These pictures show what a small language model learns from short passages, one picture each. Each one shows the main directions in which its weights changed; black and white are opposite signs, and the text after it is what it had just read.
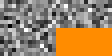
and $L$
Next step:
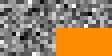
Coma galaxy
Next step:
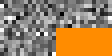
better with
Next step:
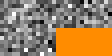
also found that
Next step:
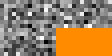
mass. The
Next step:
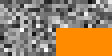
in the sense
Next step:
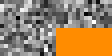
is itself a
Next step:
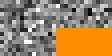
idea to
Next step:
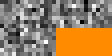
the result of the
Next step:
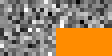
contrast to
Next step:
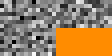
to simulate
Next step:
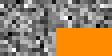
using Fourier
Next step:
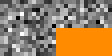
holds, it
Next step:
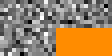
$$ From
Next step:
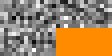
depends on the
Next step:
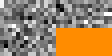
give the first
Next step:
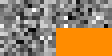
the SSL
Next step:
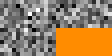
additional methods
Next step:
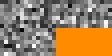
the latter
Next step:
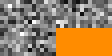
of sight,
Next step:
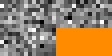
that radio
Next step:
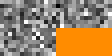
a mixture
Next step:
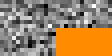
state. For
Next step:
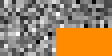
by the fitting
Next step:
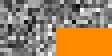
at all, because
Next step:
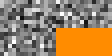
significantly below
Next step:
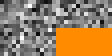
cast in the
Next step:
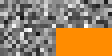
particle in a
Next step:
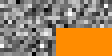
Figure 3: The
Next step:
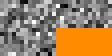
wise initialization
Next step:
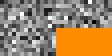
population that is
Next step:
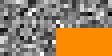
top of it
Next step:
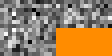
test case
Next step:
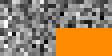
translates into
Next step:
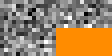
function. The time
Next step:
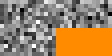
is applied
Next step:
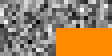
normal velocity is
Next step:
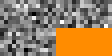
aspect ratio
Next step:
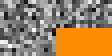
the placebo
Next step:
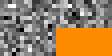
separation between the
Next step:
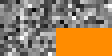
the following step
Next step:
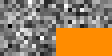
or the methodological
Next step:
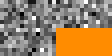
same way as
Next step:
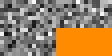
but also to the
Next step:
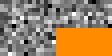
speaking we
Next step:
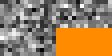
the lower-left
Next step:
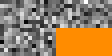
a minimum to
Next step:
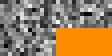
the DE of
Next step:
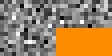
calculations of the
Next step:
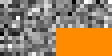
gradients in
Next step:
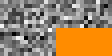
an agent for
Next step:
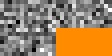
and whether
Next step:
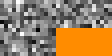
of light,
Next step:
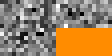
the dark matter
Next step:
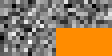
These sensors
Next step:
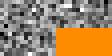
them for long
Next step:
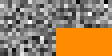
Here, we
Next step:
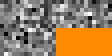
the history
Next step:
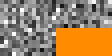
may not regard
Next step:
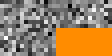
a remarkable
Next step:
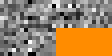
scalar field.
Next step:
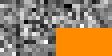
a function of
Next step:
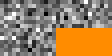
trained multiple
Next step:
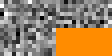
and optimize
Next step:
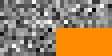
Therefore, the
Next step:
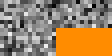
red and
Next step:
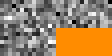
no OFF
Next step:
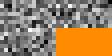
to estimate
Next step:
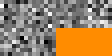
The torsion
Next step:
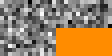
finite} =
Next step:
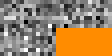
no modification
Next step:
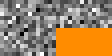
will see in
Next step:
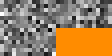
the least from
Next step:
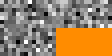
sake of
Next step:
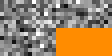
The key to
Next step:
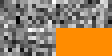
in protein
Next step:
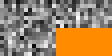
of free
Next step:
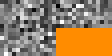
the technical
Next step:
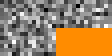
set, at
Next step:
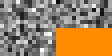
the previous phases
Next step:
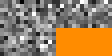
resulting in one
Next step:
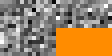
process treating
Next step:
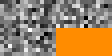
the agent
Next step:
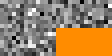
2). For the
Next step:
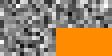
spread the
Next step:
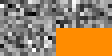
of the maxima
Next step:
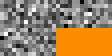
range. This behavior
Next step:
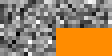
is exactly
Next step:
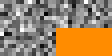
parameters to optimize
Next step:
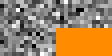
we define the
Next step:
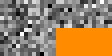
approaches in
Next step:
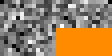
corrections, the
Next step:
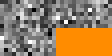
the cross sections
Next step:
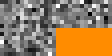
the possibility
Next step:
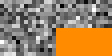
in this sphere
